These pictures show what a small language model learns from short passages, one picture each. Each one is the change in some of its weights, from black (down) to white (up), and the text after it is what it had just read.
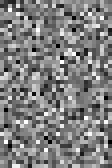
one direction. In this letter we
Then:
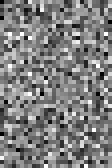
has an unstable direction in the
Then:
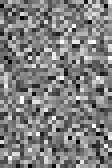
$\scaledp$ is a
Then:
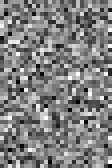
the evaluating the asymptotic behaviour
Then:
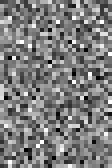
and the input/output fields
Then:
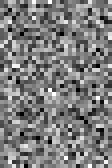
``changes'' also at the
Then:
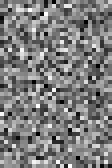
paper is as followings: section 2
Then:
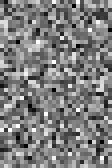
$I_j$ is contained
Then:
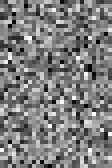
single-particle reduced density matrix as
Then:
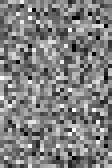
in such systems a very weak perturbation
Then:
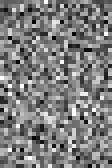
in form of a rectangular
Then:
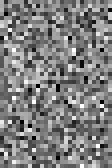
the equatorial coordinates of the
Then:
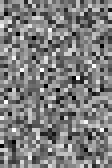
the environment makes
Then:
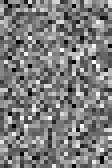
$\Lambda$ and $\alpha$. We
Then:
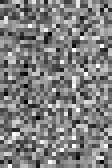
is known that $\lbrace
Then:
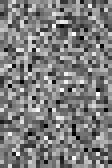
perturbations of gravitational and
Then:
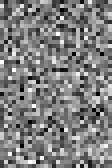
LDA. The time for
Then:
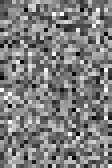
strategy is that in the first
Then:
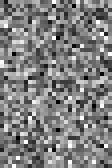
$I$ be the ideal generated by
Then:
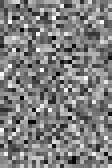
as functions, following appropriate
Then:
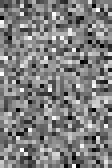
The circuit configuration for
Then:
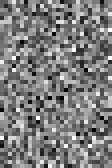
preliminaries, where a
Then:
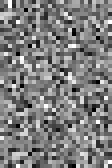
& 1 \end{array}
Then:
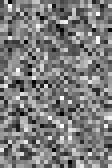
\] It is interesting to note that
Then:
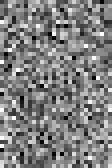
size, homogeneity,
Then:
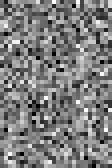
$m \geq 1$ is an
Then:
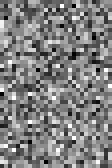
(1) We proceed induction
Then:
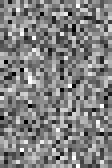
(\ref{maj}) first.
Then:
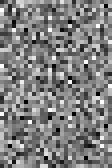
prevent that we add
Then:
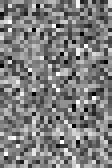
explanation one needs a
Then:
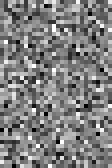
transverse modes is achieved by
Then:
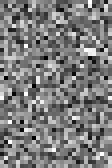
Because of the shift symmetry the
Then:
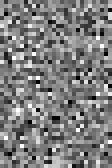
the case $x\in
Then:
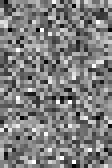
$E$ is invariant, then for
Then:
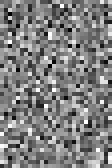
\cite{Shi89} in
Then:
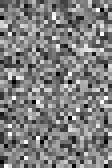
The sequence terminates, since every
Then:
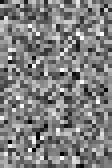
is feasible only for
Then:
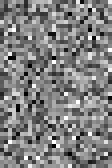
shape the hardness of the
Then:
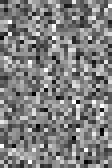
with $S$ representing the
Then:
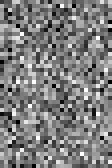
\end{equation} Prior
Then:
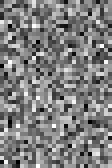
level increment $\sqrt{h}$
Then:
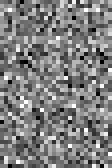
many axis-parallel
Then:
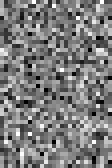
$u-d$ quarks
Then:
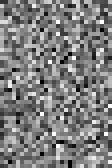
and random intercept. We call this
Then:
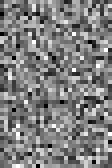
gives $(\overline{x}_{\tilde
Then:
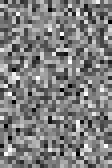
internal circadian time.
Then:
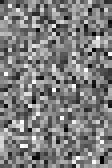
class of $T$ in the space
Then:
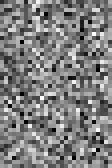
from method 3. The vertical
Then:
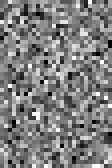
identify the corresponding periodic orbit shown
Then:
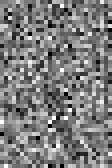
\langle t, K \mid
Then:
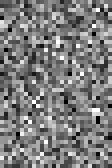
The non profitability conclusion is
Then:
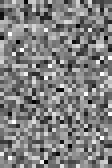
was recently commissioned and
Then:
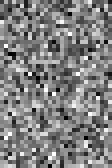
In summary, a
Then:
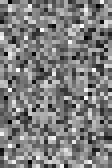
online) Ladder diagrams
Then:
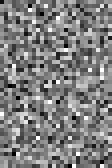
points visually lie on a
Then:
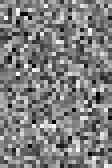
normalised by $r_{\rm
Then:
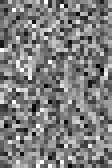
popular in the literature,
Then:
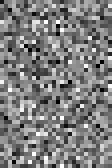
2 presents our formalism and calculation
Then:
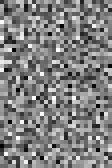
to the coherence of the single
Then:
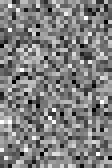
what they really mean (or at
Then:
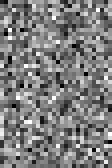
whose shortest cycle has length
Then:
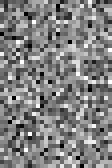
K band filter (central
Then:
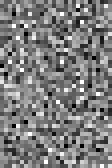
emission (e.g.,
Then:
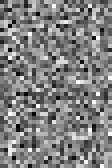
around 40 administrative
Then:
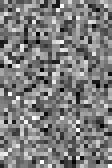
achieve various security properties.
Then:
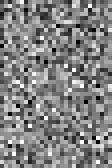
should be given in another context.
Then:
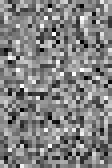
d\Bx dz =
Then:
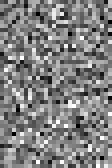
eigenvalues and the corresponding complete
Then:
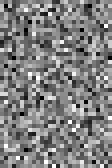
during these events, enhanced
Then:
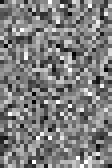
we denote the class of exponents,
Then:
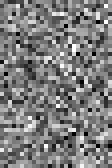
SPI. We created a
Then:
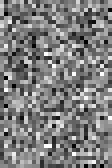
the Fourier transforms of window
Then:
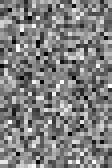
of medium-induced
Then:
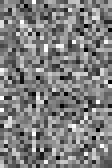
paper demonstrated the effectiveness
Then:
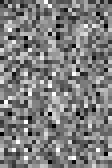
that \begin{enumerate} \item
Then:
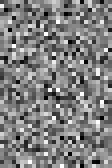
for each fixed positive gap.
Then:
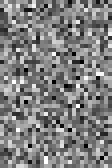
let $\O_\lambda$ denote the
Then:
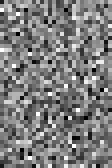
inclination of the black
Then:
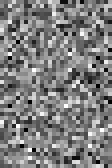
radiating plasma, while the very
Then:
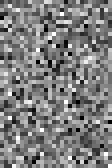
direction of the observed stars to the
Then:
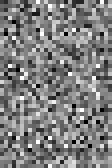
0 \leq t \leq T .
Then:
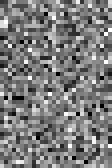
$(k + 1)$-th group and
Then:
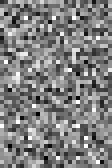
that $\lambda_0\ge
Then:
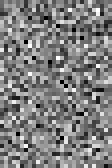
methodology to develop scenarios to
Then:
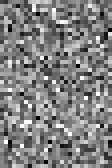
respectively. In our concrete
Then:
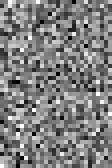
a function $f:\mu\rightarrow
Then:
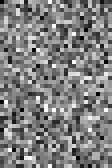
are provided in form of thermal and
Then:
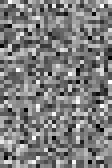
Allan, W~Bruce
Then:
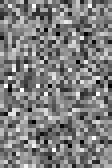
would be more appropriate. In
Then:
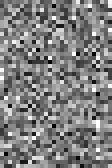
$$ This implies that the general
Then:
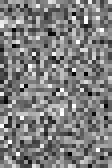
noted that log-loss
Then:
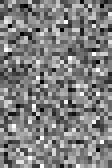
many other three-dimensional networks and
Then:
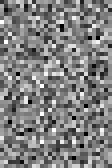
to that of the SCORE
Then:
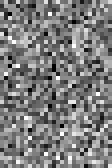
{NoStop}% \bibitem
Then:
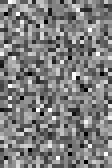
a surrogate, we would need
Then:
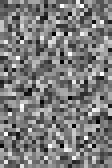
future work, including the study of
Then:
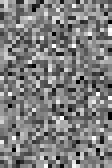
$$ }\end{remark} We will
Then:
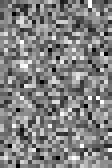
latter exhibits dependence on the
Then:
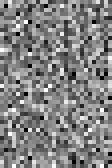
in terms of a quantity such as
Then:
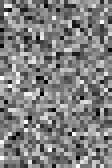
has a short life
